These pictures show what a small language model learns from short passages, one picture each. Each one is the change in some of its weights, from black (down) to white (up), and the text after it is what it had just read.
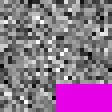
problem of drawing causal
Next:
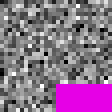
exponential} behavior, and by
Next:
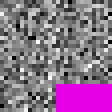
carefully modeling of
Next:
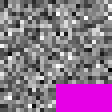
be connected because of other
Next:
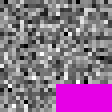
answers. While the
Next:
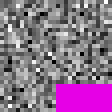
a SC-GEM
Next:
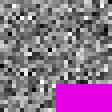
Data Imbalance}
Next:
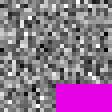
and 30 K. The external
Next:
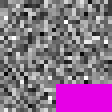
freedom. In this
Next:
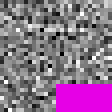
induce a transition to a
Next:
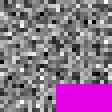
time, or maximum number of
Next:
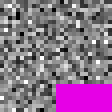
time for significant dimming of
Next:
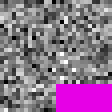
was submitted with the recent
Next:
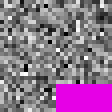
overall equivalent ratios in
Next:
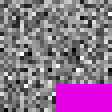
the bulk, which is
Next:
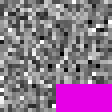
of the spectrum for a given density can be
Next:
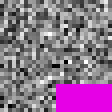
of patchy reionization on
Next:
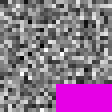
random walks of plane wave,
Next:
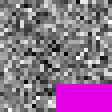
redshift $z >
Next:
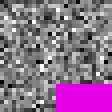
cross labeled 8 shows the
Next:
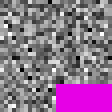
of this manuscript. In
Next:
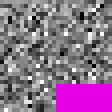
\alpha = \alpha^- -
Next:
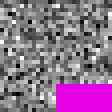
theory of elasticity,
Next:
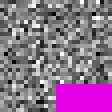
76, Epping,
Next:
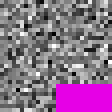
without stellar evolution). However, the
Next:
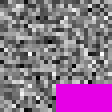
new and rapidly developing
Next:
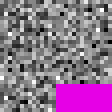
of the local electric field As
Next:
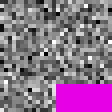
should be polarized with all the correlations
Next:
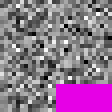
we discuss the origin of such a
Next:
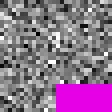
dynamics regime provides worst
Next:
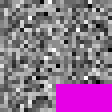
for the five redshift
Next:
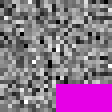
i.e. its elements are the
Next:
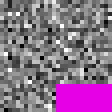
super-Arrhenius or
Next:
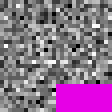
some lag, new, more
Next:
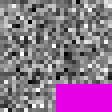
In this work, we focus on
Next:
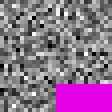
NNN errors compared to small
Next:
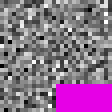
is that the orbit crosses the
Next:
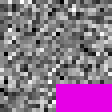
single valued and there is no
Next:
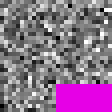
$\delta_\mathrm{g} =
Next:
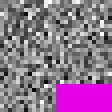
must be chosen in the following
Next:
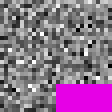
the partial similarity indices,
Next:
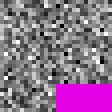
eigenvalue Eq.
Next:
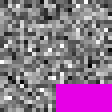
enough to withstand damage
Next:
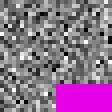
a comet-like tidal
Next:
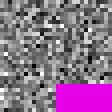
n-1. \] Note that
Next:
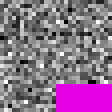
the observed oscillation of 190
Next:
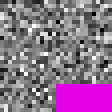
doubling the net charge
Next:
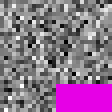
Therefore, the relationship between
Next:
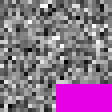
higher than that of peers'
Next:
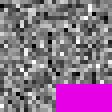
to this model as E2.
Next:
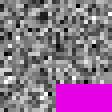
that frame we suppose that
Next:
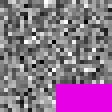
drops significantly over the
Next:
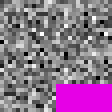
%261 citations
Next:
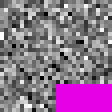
in correlations' strength thus
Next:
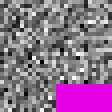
the subscript $R$ indicates
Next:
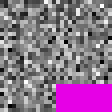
spatial structure of the set of
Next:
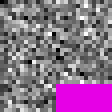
corresponding parameter space with respect to the
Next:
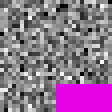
in the product EoS.
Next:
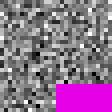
phenomenon that we term a
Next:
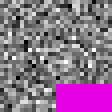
the following scale (0 = none,
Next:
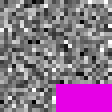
is formed by turbulence.
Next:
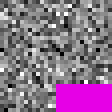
definition \be \langle
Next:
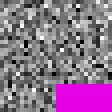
is a Ph.D. student in
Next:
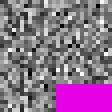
drop for CNN models
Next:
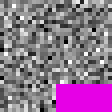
The results table shows that it
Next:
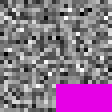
properly since the quantum effects dominate
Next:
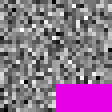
and angular momentum basis can
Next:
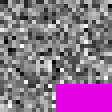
local rate of $4$--$\rm
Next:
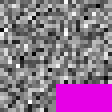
NLP, and LP
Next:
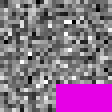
by (1) is shown by
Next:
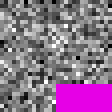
least two different bases, and
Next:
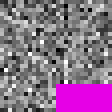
constant value of $P_h$ is
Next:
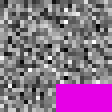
beyond the absorbing
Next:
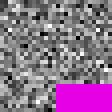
planar substrate,
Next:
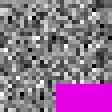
\theta_1)$ for the
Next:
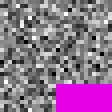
and $\beta$, the electron and ion
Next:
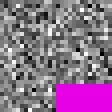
an additional condition, i.e.,
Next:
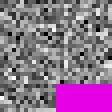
possible defects. Therefore, a
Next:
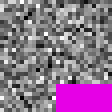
feature of this\footnote{As
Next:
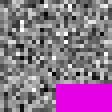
at different points in the system, it is
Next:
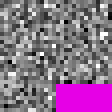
on the mean cross-section for scattering
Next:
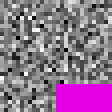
S-types) that show different
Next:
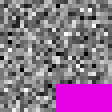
the non-resonant line photons
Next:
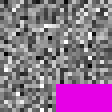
indeed, for gas-grain
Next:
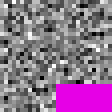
concepts, each supported
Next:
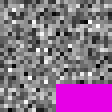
field theory. More specifically,
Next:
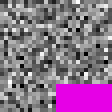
depends on the capability to
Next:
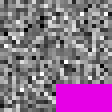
neutrino masses does really
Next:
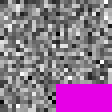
clusters. The tidal radii
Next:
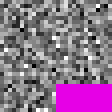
the small-scale loop
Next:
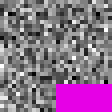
of the First \Fermi
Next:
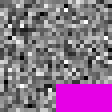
adsorption layers
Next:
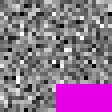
package (Greisen
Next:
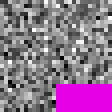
dark energy which accretes onto
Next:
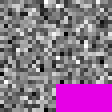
joint image and kernel
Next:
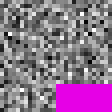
the neutrino masses were all
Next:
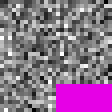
confidence to several
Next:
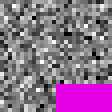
Topological Defects
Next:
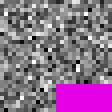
of Sec.~\ref{sec2},
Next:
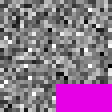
the "covaraint
